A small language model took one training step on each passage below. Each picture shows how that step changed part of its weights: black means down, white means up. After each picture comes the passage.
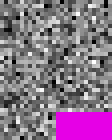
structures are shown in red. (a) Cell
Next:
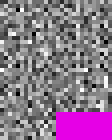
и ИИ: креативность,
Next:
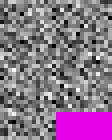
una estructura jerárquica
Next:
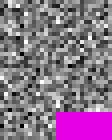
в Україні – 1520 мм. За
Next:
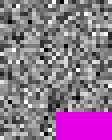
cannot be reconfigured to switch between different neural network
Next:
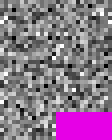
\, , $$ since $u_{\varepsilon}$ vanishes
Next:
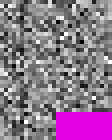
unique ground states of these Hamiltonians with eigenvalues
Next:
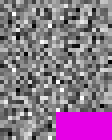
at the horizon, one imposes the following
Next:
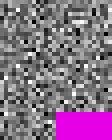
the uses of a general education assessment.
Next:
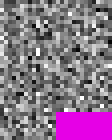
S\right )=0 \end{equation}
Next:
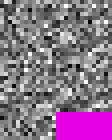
boundary using a local operator, moving it along a
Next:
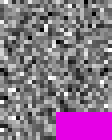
proof of Theorem \ref{Bsparse},
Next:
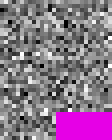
semble que les communistes n'aient
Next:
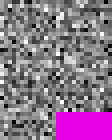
)) \nonumber \\ P_{4}(\varepsilon )
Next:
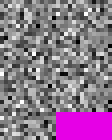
data from two deployments. Deployment
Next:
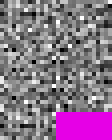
Thus, it suffices to establish that $$
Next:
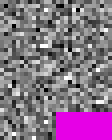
masofaga yuguruvchilarni
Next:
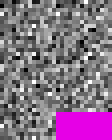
omil hisoblanadi. Oliy
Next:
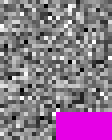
$u$ be a corresponding nontrivial solution to
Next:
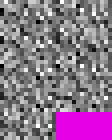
TOPLUMDA ÇEVRE
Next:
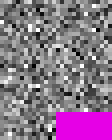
to \(t\) yields the Davidenko
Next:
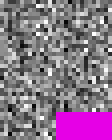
(positions marked as \textit{A} and
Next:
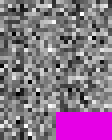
takes the user’s paper log as an input and
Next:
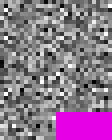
diverse set of problems to test the robustness of
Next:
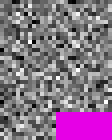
o'qituvchining kasbiy
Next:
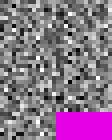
the Ukrainians, preservation the
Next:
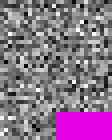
with player-choice systems since
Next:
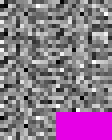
почки и мочеточники
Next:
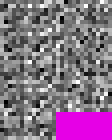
ошкор қиладиган
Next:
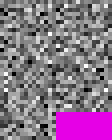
рассматривать как простой
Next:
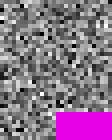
has a compact support in $x$. Recall that
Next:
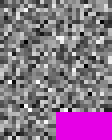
muammolarni hal qilish
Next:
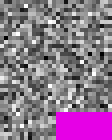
class $C^3$ in some domain
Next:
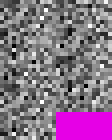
yükünün qrafiki və
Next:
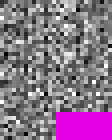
information. This involves three key steps:
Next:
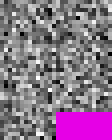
of deformations, i.e., at the
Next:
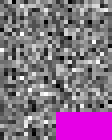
katta samara beradi. Efirda
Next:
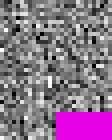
and $v \in B_t$,
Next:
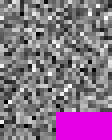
choice is a repetition of past choice
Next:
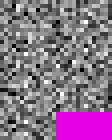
a pu être étudiée en
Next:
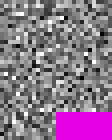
a node. So far we have proved that the first
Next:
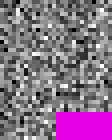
axloqiy mulohazalar bilan
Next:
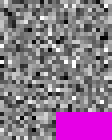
here to justify the time derivative) we obtain
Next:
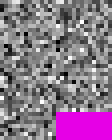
we play two games between an engine
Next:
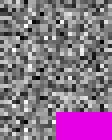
tecnológicos permitieron que un
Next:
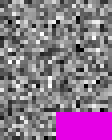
to $U$. The map $U\mapsto
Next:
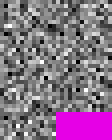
powers of the brane curvature tensors has also
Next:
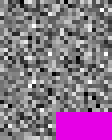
\cite[Bournaud et al.\
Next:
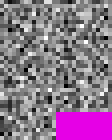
an incredible selfie at the
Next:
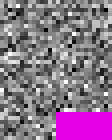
supported by the Swiss National Science Foundation
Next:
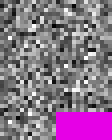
qabiliyyətidir. Bu,
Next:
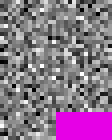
tradicionalmente ocupadas pelos
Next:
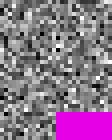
collection of partial derivatives of order $k$. To
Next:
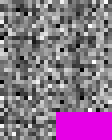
поширення найманства як
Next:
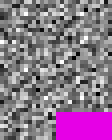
é uma pessoa (FONSECA,
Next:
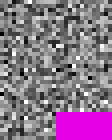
{\em superoperator distribution} iff $$
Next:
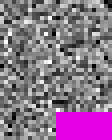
are defined as follows: $\delta \Delta V =
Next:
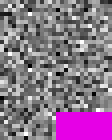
This section presents the results of a joint model
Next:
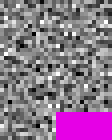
67 minutes for the NCP and
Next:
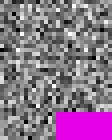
x_2} }$ to conclude in dimension 2.
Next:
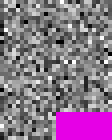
that nonlinear systems dispense energy to the information
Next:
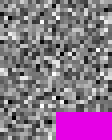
following recurrent relation for the coefficients of the series:
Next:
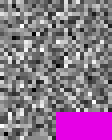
к науке и культуре, но и
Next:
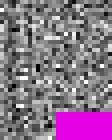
\rf{20}, the only way to
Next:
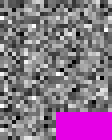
fields whose ideal class group has exponent two. Our
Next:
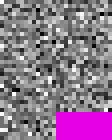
for testing local hidden variable theories and
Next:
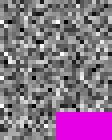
явления дерматита,
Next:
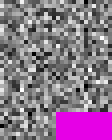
a constraint \begin{equation} \label{alpha
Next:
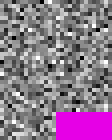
inside and outside a bounded domain $\Omega,$ the
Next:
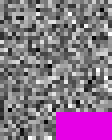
by a constant times $B(z,h)$,
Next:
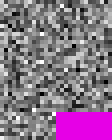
(NCN), where norms are used to
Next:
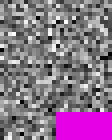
by coefficients $C_{\beta}$, i.e.,
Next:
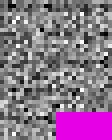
dari satu keberikutnya yang
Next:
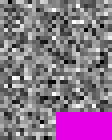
$ et donc pour $ t\in
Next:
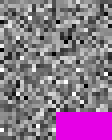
be used as hubs on a connection. Finally,
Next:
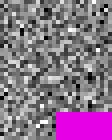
out, we need to impose slightly stricter
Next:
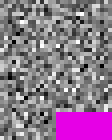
to the 4D walls. The first one
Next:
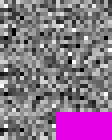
numbers of nuclei inside each voxel are
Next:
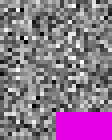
exceeding $x$ actually equals
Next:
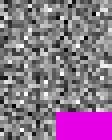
da Volta do Caboclo e da
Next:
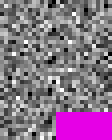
week & CS, AIC \\ India
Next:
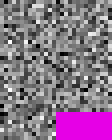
yo‘naltirildi. 5.
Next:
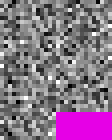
(fBs) is defined to be a
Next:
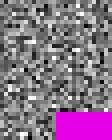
place in the pre-flare phase.
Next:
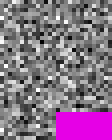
mechanical deformation behavior. The elastic properties of
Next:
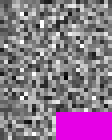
do not resolve the hyperfine structure. The
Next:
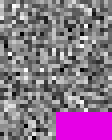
$j$ appear at least $k$ times,
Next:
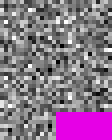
of SparQ-GP-UCB of
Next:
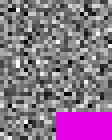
one number, it may not provide adequate
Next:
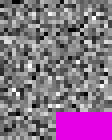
homiladorlik, embrion,
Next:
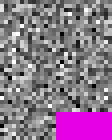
of displacements $\vec\delta$ from the
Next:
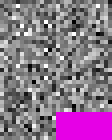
\Bbb Z/d$. If a knot is
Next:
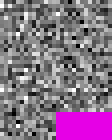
the relations (\ref{mu}) so that by
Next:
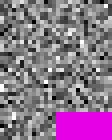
theorem. There are two natural ways to do
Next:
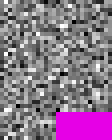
multiple authors have individually collected data from
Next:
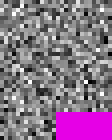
\end{equation} Next, we want
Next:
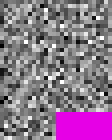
100 nanoseconds for transmon qubits
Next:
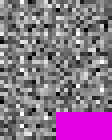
let \begin{align*} m_{\lambda} &=
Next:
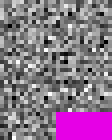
variety X with ample line bundle L. The bundle
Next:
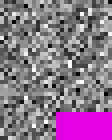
Group Equations in a General
